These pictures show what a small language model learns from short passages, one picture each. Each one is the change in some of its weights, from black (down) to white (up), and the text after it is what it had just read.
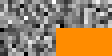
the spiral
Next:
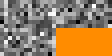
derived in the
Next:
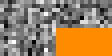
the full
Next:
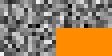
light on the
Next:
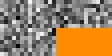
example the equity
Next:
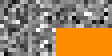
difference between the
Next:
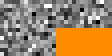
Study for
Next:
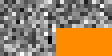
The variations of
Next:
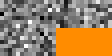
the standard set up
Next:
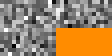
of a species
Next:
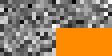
tuned by
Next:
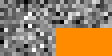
which explains
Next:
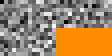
an interesting
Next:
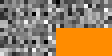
DAs are
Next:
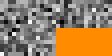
our simulations predict
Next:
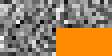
of freedom
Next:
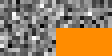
formulation of
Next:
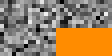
the training
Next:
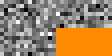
Liao and
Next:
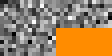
either with
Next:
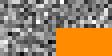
It follows that,
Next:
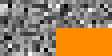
possible that the
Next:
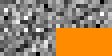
These tiny
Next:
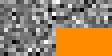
B {\bf
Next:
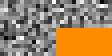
sensitivity to
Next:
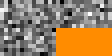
of other single
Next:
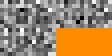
be compared to
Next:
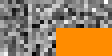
approach. In
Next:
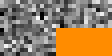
the PCP will
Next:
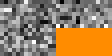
channel spectrum is
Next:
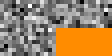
should be well above
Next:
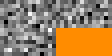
matter. At
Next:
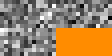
In addition,
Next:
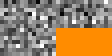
baseline and
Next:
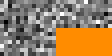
our method, we
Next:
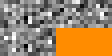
experiments like
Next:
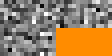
the Pacific
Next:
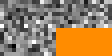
There is a
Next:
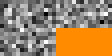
radial part of
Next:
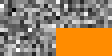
that interaction and
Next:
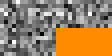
sometimes: in
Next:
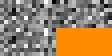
Apart from the
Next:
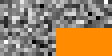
large backgrounds,
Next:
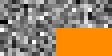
density profile
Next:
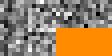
the same distance and
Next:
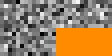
experiments on
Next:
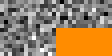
this is not
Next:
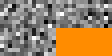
for Si,
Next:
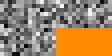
the problems
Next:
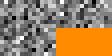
been used to detect
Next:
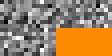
one corresponds to
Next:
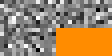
provides the
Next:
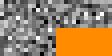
temperature field theory.
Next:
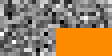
set of values that
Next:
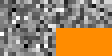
individual bound
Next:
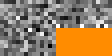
system is described by
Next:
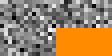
propose a
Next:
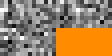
of the two
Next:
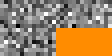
following sections,
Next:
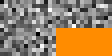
are exactly
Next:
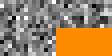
further define the
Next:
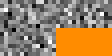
two generations of
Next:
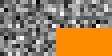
related to
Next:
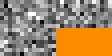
simple, constant
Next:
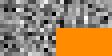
fit to the
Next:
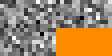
excesses for
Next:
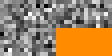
most intense
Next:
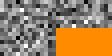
\item A
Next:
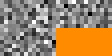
Hence, the
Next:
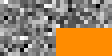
was partially
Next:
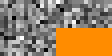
been proposed to
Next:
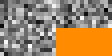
chosen by
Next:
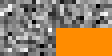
fin surface.
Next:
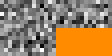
one cannot
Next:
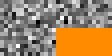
rather than
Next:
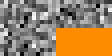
also reduce the
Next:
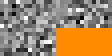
non evenly
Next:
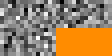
field does not
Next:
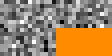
segments used
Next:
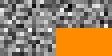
and Ni
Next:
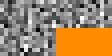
the integration of
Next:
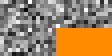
effect and of the
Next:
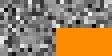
beginning of
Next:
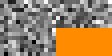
we focus
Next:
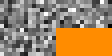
the redshift
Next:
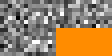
relatively low
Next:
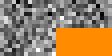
labelled by
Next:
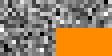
in giving these
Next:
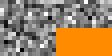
given temperature and the
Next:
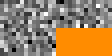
reported by
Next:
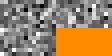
gravity limit
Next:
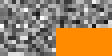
a spherical
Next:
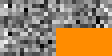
possible, leading
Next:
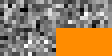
measurements remains
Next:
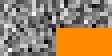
remainder of
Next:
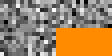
the contact
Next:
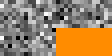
selection were an
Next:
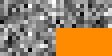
derivative of the
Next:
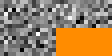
freedom in
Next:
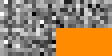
normal fit, which
